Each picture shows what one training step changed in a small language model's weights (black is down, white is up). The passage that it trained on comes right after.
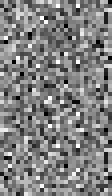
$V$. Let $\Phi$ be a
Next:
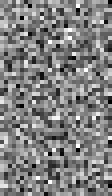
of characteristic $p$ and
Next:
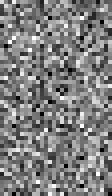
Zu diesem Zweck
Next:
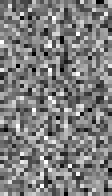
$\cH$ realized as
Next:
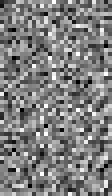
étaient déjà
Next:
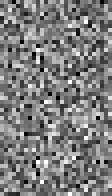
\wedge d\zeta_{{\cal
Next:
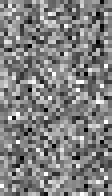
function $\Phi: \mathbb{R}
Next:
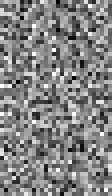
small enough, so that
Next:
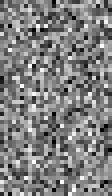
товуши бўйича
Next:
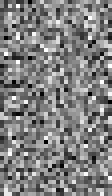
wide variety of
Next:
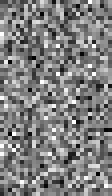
[1 , 2] and others
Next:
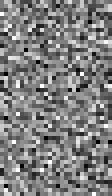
theorem}. But there can be a
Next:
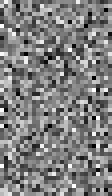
of tholkappiyam
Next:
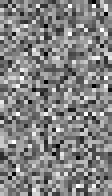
is an injective object in the
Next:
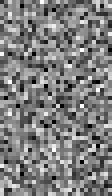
– Belmont, CA:
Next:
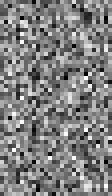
masalani ming
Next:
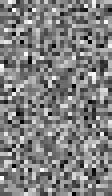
to determine the order of
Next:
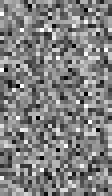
the first and the last factors in
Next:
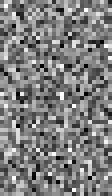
$q$-beta-type integral
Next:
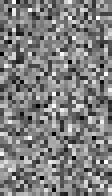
and Neumann boundary
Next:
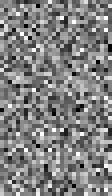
agir usando o poder da
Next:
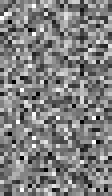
gapirish emas,
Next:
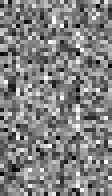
X^{\beta}\otimes v_{\beta}
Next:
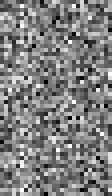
our goal is the complete
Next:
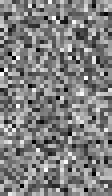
ravishda, eng
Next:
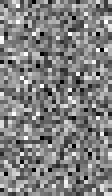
the choice of the equation on
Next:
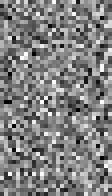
la complessità di
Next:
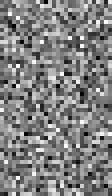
\bm w_v = \bm X
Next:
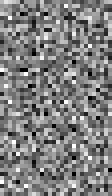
we discuss physical
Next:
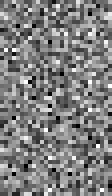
1-dimensional zero vector
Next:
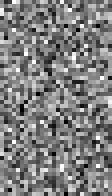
big data LP, optimal
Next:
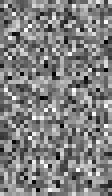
время, к этим
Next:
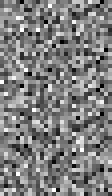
into $\kk^m$ such that
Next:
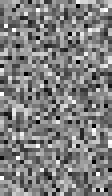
the theory of basic
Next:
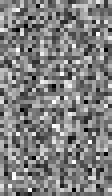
таких знань.
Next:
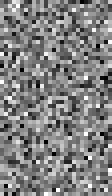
interface problems play a
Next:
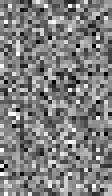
constructed a function such that the
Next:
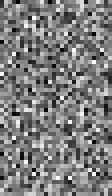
цифрові освітні
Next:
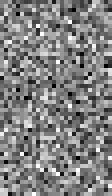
itu sendiri.
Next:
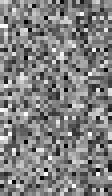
holda tazodni
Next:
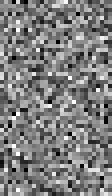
yangi mavzuni
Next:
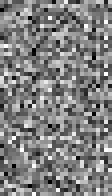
дій. Вони мають
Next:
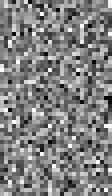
From the last expression it
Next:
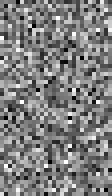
such as the rapid motion
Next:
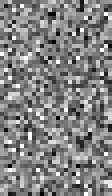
studiati. In molti
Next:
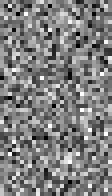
a connection $\nabla_e$
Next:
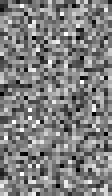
va boshqalari
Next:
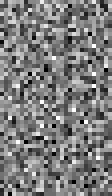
in time semi-discrete
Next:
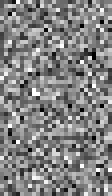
an event. We would
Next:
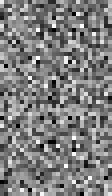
by using these generating functions, we
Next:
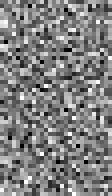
17.10 and Corollary
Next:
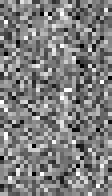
of $\widetilde{\frak t_{\rm
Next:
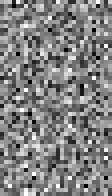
у формі юридичних
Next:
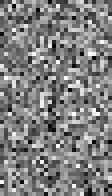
parametric description, and the
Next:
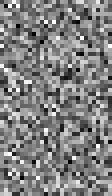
a smooth section of the unit
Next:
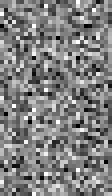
S})$. This shows that
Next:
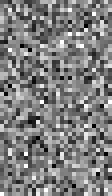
derivatives being
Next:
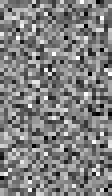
of probability measures.
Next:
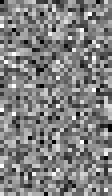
il faudrait
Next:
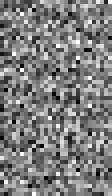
регистрах, но и
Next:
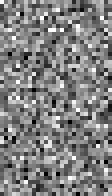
qilaman deydi
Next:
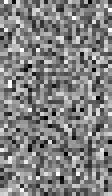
$\hat{v}_n$ is the
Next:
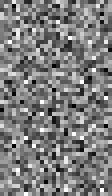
takes a local strict
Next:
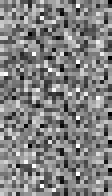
of $g$ and $L$ up
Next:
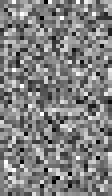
the spectral radius of
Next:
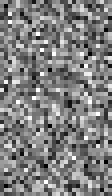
number of re-sampling
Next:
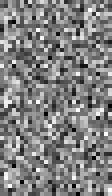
Bell polynomials associated with
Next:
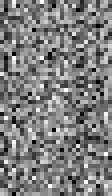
University «Chernigiv
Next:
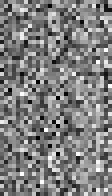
В ПРОЦЕСІ
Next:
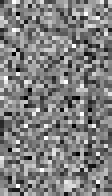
\begin{lem} When
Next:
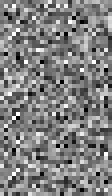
اور سیاسی
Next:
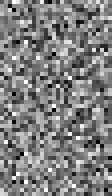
im pierwszy
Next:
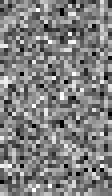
and $G'$ is an odd
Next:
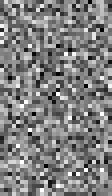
is, we consider an elliptic
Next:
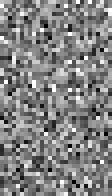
be the subcategory of
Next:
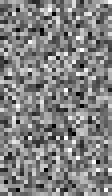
Cabang Balaraja”
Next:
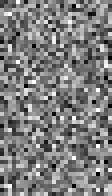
ao longo do seu
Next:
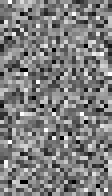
während meiner
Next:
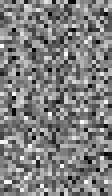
dilin ses, biçim
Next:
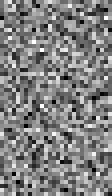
tobora chambarchas
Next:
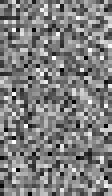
dimensions simplification of
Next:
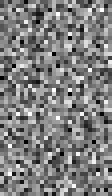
non erant ii qui
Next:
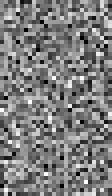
has period $q$. We can
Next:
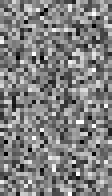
Our goal is to show that
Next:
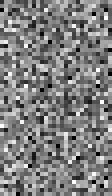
projects seek to overcome
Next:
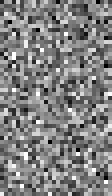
fanlar, tabiiy
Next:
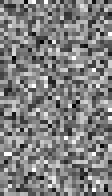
Jerez, fait son
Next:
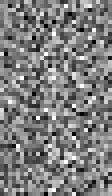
= \cay\left(
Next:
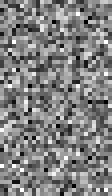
shoirning olamini
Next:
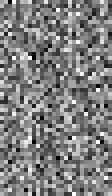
asymptotic law
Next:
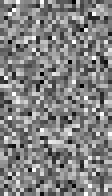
to a result including both
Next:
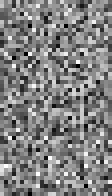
Global Chakana
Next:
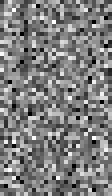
shortest path between two
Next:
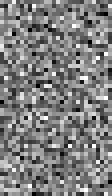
of horizontal composition on
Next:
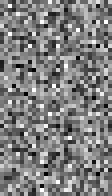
Челак Елена
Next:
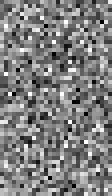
and $\eta$ is a multiple of
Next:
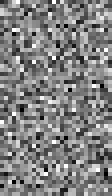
holds in particular since MPC has
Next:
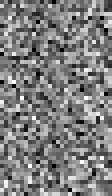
disponibili. Usando
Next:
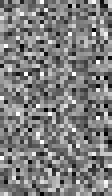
will be a field in $
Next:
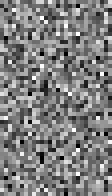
Let $X$ be a projective
